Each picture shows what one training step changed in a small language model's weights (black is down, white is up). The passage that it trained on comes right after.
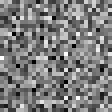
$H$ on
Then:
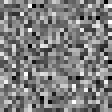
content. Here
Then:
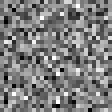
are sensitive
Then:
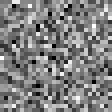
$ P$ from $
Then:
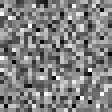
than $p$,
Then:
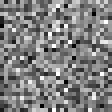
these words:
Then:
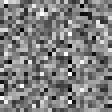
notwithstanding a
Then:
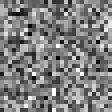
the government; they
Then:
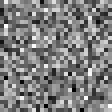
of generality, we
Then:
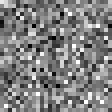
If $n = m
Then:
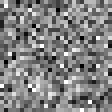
We have just
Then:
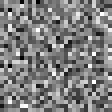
see **Section
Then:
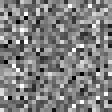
manipulations of
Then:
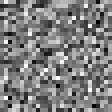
equivalent to the
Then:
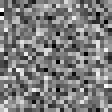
c minus}
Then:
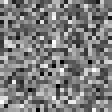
points.) The first
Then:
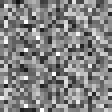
methods used by social
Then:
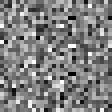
experienced in
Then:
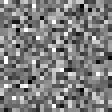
+ \alpha)
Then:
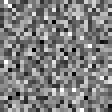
on the local.
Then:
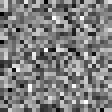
lifted to
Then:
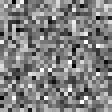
good water,
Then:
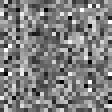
influencing the
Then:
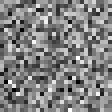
before (and
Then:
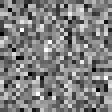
were examined by
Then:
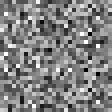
demands and
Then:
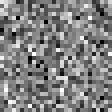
given in Algorithm 1
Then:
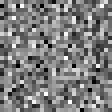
degree 1;
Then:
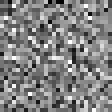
all spheres of
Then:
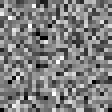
than the Hopf
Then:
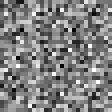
is in general not
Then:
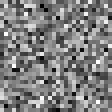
data findable,
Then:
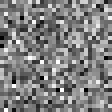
cells of
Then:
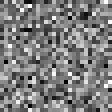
such as bank
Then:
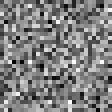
as ongoing
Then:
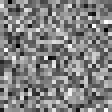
a new back up
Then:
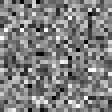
we describe the main
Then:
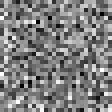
proposed model in the
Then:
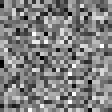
routines: one
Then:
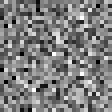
(2) access
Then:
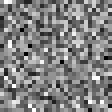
which in turn
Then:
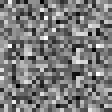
surface. The goal
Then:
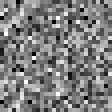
We now extend it
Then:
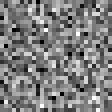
the island by
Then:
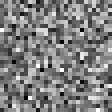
W$ is the
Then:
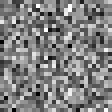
a CSP space
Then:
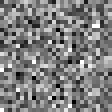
\quad g\in
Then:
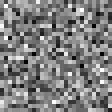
shown that secondary
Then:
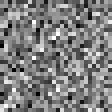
it claims
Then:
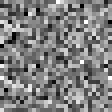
the date when each
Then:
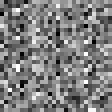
etc.) should
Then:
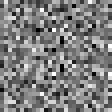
outside world
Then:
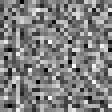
will also use the
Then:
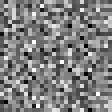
to many complications
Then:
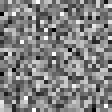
be a contact structure
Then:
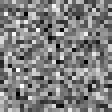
and the original
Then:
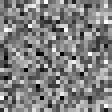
multigerm which
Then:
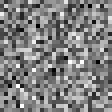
is strictly
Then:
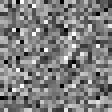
manifestations and
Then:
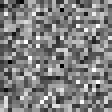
is equivalent to
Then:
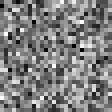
conclusion, the present
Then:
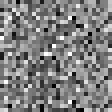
common features
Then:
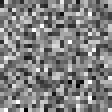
problem in which demand
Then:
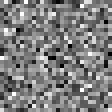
Since $\cB$
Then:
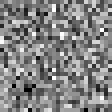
the volume was
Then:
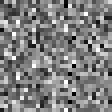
indicate the effect
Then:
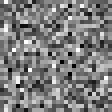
projects the point
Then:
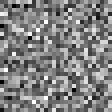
theories for
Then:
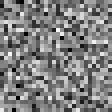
be concluded that
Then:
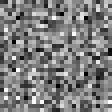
in energy and change
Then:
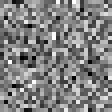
the physical methods
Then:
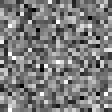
arrow (or
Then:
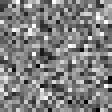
in bacteriological
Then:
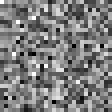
^m$ and
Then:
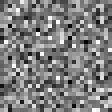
modulo sets
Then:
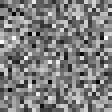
it suffices to
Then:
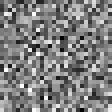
are produced through a
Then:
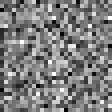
worlds are
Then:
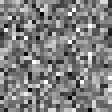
norm compact.
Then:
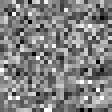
thus a Jordan
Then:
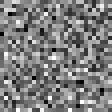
group of prologues
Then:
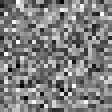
of the integers and
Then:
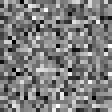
are the stake and
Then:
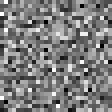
advance continuing
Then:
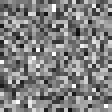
the considerations in
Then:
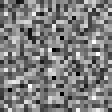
is possible to make
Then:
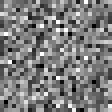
solution on the initial data
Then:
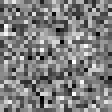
of two steps.
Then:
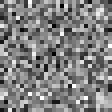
Clinical T
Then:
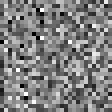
and Wachs.
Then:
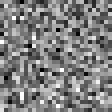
product $Q\times
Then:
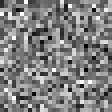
efficient algorithms
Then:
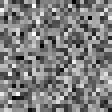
fact, they might
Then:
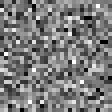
of these intervals
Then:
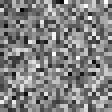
the sphere is
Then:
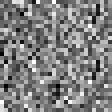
The shapes of
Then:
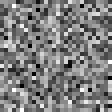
Uman State
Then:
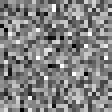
the majority
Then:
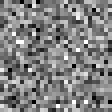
we calculate the
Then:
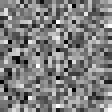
by the definition of the
